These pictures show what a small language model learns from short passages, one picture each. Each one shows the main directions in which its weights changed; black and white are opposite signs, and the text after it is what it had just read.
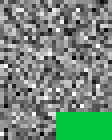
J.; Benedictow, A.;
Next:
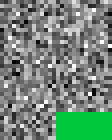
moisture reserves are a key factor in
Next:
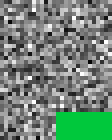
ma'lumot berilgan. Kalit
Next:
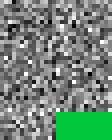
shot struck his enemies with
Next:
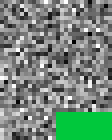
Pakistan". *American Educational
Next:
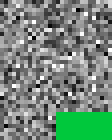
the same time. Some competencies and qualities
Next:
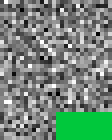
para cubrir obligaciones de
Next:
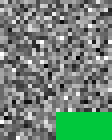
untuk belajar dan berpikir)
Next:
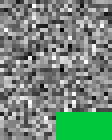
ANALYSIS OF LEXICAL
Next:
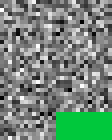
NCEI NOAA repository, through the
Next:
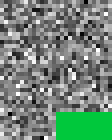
Research*. United States of America: Person
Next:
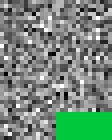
Talent-Matching Approach which
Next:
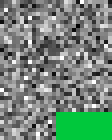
inesperada como una pandemia puede
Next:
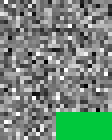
mechanisms, and the leaders of the region and all
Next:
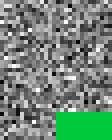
the most prominent examples are currently demonstrated
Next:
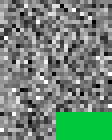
pressure, when the main fraction (4.5
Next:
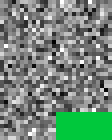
*Journal of Marketing*, 51, 2,
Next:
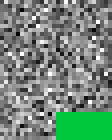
les savoirs ésotériques sont
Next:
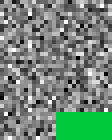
которым они стремились
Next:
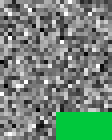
т. д. Охарактеризованы
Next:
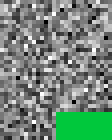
psixologiya fanlari doktori, akademik
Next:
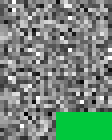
М.С. Амир Темур ва
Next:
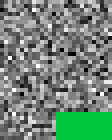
mumkin. Ta'limga testlar,
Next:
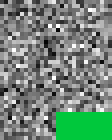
show that anti-IL-31 antibody can
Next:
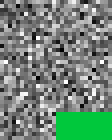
meant to be devoted to training highly qualified
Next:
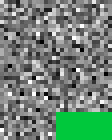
gender gap represents a key aspect of the broader
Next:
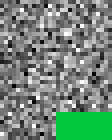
"The Lancet Commission on pollution and
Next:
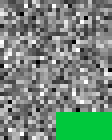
stresses on glass surfaces (not to
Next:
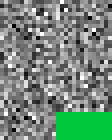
à poser les jalons d'un
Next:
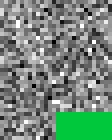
tecnológicos que se pueden derivar de ella,
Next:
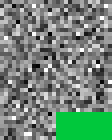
– psixologiya fanlari nomzodi
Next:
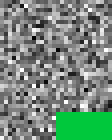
Paulo: Nova Cultural, 1996.
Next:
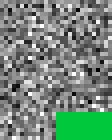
matched with 94% of the
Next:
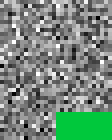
foi a mais confortável e com melhor
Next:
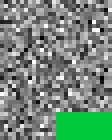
tabaqali bo'lsa 3 barobar
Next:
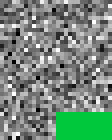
remain close, the line segments computed from
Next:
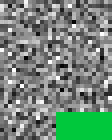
Education Association. - [30] Trinity
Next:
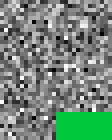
arving, [Lord Grantham den
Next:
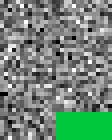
для його правильного вирішення.
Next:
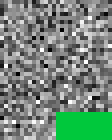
Respublikasi Qurolli Kuchlari tizimida
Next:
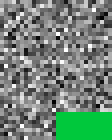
all news brasileiro em um contexto de convergência
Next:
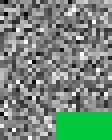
out the fact of respondents attitude and opinion about
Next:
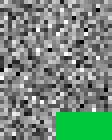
a program managed by the Department of Education,
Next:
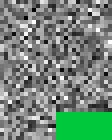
Hazel; *франц.* —
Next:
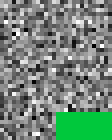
майбутніх педагогів
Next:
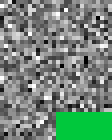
в штатах Аризона,
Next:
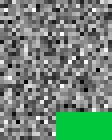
are generated for an initially low insulated building.
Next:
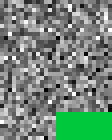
future space transportation system. He was a visiting
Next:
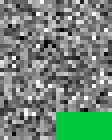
the need to study the chemical pollutants present in
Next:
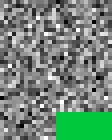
ultracentrifugation helps to
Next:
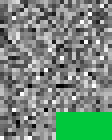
school to a child. The "School Management
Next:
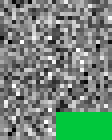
Overt hypothyroidism was observed in 11
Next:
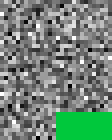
dependences of the samples shown in Fig. 1 are
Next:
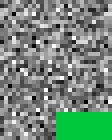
Country of Origin has succeeded in
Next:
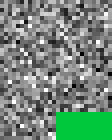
Early Discovery and Prediction of
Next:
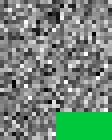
mechanical system during the entire heating process in order
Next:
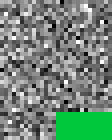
be an intuitionistic multi-anti
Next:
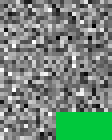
interaction between the proton and the solvent
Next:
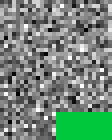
phloem connection (Yang et. al
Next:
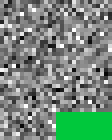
for help was played at the start of
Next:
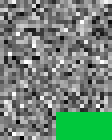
system can be found in [20, 25,
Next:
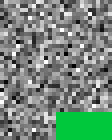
students' complaints seriously
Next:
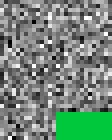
Sennacherib was decorated with military
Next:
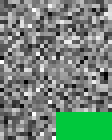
Impulsividad y Variabilidad
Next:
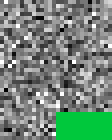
antes de iniciar um processo de avaliação
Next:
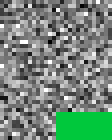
combinations assembled from the same
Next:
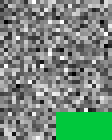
External façade Flood, Wind
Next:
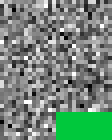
^{8,10}. This is clearly not
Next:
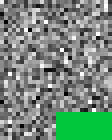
werden Szenegraphen generiert, die
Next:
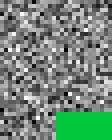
used by a lot of researchers more than any other
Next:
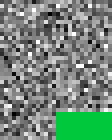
said weights being between the test sample and
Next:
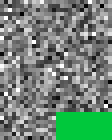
that enhance the chance of miscarriage
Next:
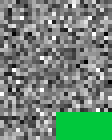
TSS concentrations in textile effluents from
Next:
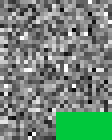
being in relationship with family, community, society, and
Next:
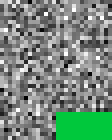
preocupe în mod deosebit de
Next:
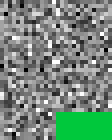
herramientas de análisis con naturalidad.
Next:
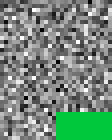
Also, recall that part-time work is a
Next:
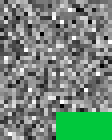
con un módulo de prueba del
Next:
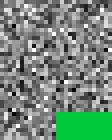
in higher education is associated with a greater degree of
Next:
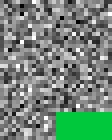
yo'nalishida tashkil etiladigan faoliyatni
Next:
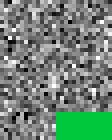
be different for each vein separately.
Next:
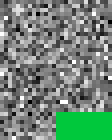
негативно впливає на
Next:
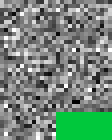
fourth-order of accuracy in time. The results
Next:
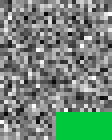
tussen specialisten van diverse
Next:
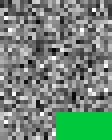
yilda vafot etgan³.
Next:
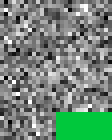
in green are the areas from which EDXS
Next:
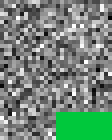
of the people and the emergence of various terror
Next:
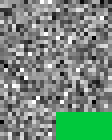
si se encuentra en su periodo de
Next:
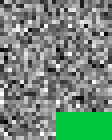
алоҳида қоидалар
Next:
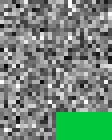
The analysis showed that responses from the recognition system were
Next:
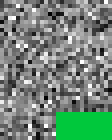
the source text has an LCC of 86,
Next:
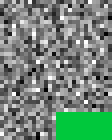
қилинганда, бошқа
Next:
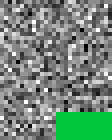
значно швидше, ніж
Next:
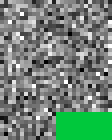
renewable energy systems, making them a
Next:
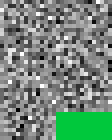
gestionar la infraestructura deben
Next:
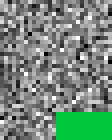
ibu berperan dalam pengasuhan dan
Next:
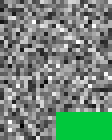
Carlos Labarta José
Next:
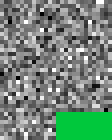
*Issues in Regional Development in Nigeria:
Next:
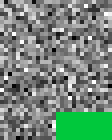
and mortality of the population of the Republic of
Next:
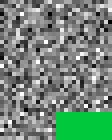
the equivalent of 5-15 mg/day of
